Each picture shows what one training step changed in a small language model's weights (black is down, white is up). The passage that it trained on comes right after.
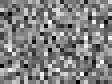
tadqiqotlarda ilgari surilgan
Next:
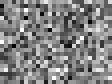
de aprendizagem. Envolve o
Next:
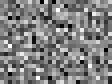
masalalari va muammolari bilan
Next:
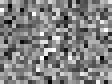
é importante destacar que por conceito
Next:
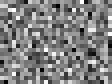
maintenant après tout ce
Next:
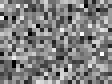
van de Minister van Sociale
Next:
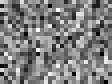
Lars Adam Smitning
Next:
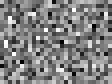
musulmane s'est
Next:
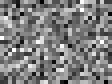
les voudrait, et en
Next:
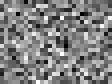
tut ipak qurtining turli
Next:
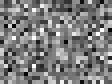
devorlari parchalanib
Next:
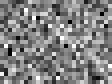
bo'lganligi tufayli
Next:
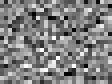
власні судження, своє
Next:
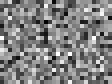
налоговых органов по
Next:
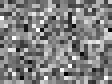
1. U. Dolimov
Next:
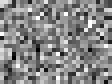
Alfabetização. Em
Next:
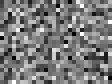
nachzudenken, wie sie
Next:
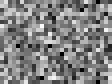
Pomorians based on the
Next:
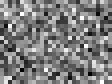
hojas con anotaciones de
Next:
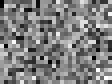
cicatrizes de acne e
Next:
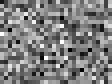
periélio, quando a Terra
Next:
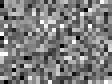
2021 йилда акцизлар
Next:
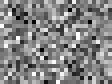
morte, provocando, nos
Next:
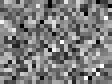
probre sigarrera me
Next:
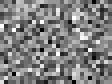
АДПИ Doi:
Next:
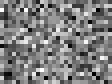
en su uso como sólo recursos
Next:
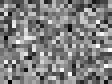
surdez e deficiência
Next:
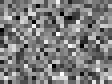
apanhado das lutas
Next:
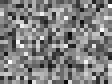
enterprises. The
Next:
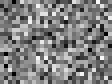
estaba compuesto por
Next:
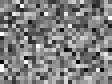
etishi yoki haddan
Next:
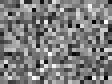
баҳсли фикрлар
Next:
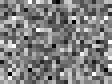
kelompok kecil antara
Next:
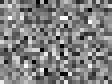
gestión, docencia e investigación)”.
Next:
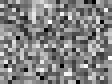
surgical interventions,
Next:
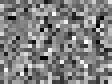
предельная детализация.
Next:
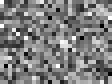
Facultad de Filología y
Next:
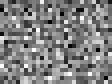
for Ukraine's further integration
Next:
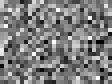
2022. Changes in population
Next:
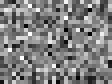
5D Geometry,
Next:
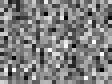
наявність або відсутність у
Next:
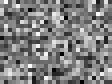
– то ответит.
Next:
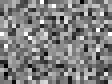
ta'lim sifati,
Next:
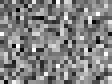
models for analyzing
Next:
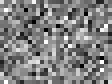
recebe, uma má gestão
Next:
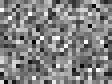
treatments. *Int J
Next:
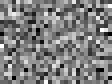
versiones del modelo base, con la
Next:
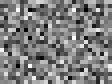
drogas estimulantes entre
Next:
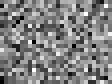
kabilar. Aniqlangan
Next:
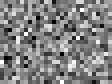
leads to initiation of
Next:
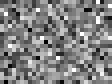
теоретичному дискурсі,
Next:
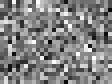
acumulación de especies,
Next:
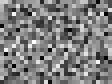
O‘zbekistonda olib borilgan
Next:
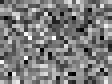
дозволяється надавати інформацію про
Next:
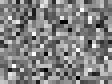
një staf të
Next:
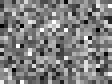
педагогики на качество образования.
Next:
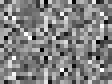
necessidade de uma sobrecarga.
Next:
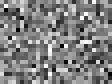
pasakojimas gali
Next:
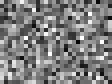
ikki xalqning 1300
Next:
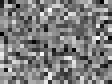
Н. Козырина и
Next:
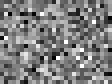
Илмий инновацион
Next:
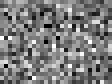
Середній розмір
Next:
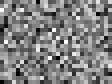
yang ada di lapas. Dalam
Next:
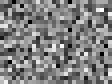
naučili te da
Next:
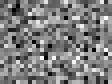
Detal-larga ajratish
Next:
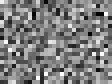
tomonidan u zot rivoyat
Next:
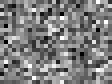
Сеницын. –
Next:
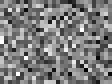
soladi. Temir yo‘l
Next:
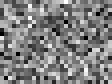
"Янги Ўзбекистонни
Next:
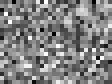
Президентининг 2024
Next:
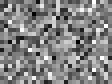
a la deriva de Selene
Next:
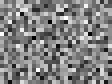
yo'naltirildi. Bu
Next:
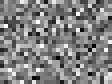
Cannon P., Ertz
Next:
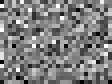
institutining talabalarining
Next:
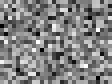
нећемо бавити
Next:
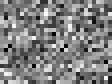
S., Pysmennyi,
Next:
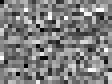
di ulteriori risorse
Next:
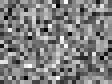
грузовые и
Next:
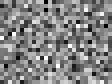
и длину побегов при
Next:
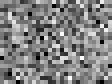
قوشحة كاتب
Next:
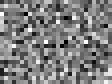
Eşek Aynalı
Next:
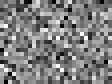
progression and improving
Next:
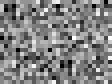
o princípio da coisa
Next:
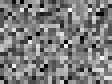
de 2024. Disponible en:
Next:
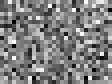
Berdasarkan hasil penelitian dan
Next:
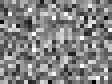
sinf yoki auditoriya bilan
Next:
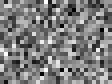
Xiao R. How to
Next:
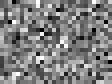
científicas, nombrado por la
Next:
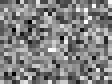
e intervenham de forma precoce
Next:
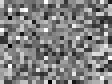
una mayor cercanía y
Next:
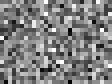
etib belgilandi.
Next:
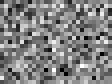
paz. Así, los
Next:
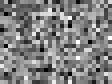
A.W. Gray //
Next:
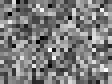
geológicas**. 1. ed. São
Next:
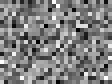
ham eng yaxshi samaradorlikni beradi
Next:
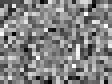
cuma kenalan dari luar
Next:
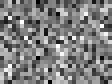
la diseminación del
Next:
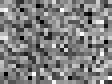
maioria de nós teve
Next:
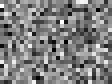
- tarix va madaniyat xazinas.
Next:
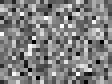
har bir gektar hisobiga
